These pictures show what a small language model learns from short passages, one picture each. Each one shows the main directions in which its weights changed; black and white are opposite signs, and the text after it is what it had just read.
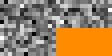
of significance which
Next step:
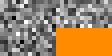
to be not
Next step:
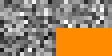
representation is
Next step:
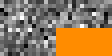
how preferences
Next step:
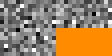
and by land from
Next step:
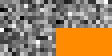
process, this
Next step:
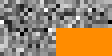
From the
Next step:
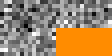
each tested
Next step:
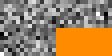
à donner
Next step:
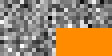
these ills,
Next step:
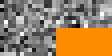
of mirror
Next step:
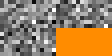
had in the
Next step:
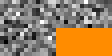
circular en
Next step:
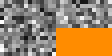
achieving a
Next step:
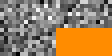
medium could not
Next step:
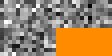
good values of
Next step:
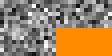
Target 1
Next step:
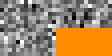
und ist nur
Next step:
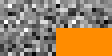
to why the
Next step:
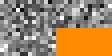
Ibo cultural
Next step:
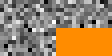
conclusions -
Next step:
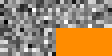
sistema urbano
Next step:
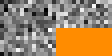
categorized three
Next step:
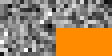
chosen materials
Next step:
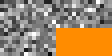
proved that both
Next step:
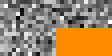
the consumption
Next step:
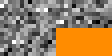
this particular crop
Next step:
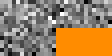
слова. -
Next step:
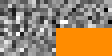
species level as they
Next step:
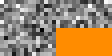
forces. The
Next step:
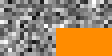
cough and
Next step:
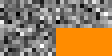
thinking due
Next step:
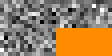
se constituindo
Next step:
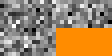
calculations the best
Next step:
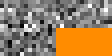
corresponding to the
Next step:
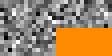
los horarios
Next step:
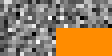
and modes of
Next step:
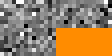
la diferencia visual
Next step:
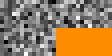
time. The
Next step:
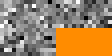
final survey
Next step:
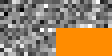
An Examination
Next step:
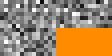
analog treatment
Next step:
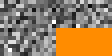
in the processes of
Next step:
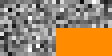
his Ark,
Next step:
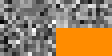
decreased by
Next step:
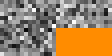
the accuracy of
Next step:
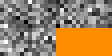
rede de
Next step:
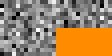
column shows
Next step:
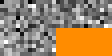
article provide an
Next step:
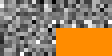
contexts and
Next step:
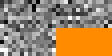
each statement**
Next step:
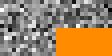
in separate
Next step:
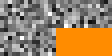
ambos os
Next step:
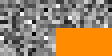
In general we find
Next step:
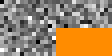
and devices
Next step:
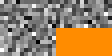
and efficiency.
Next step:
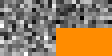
levels of serum
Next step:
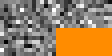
detection technologies
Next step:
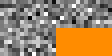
depend on temperature.
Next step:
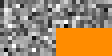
these variables within the
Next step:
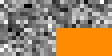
deze studie
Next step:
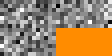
least in two
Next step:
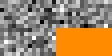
En cuanto al
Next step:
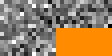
to review the
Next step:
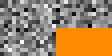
na dohodak
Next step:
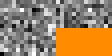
de precisão
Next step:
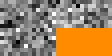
estimating the net
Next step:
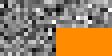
seen through their
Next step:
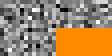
solid waste
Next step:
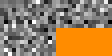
час, як
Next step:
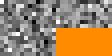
as well as
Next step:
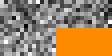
decline in
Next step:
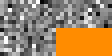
verandering als
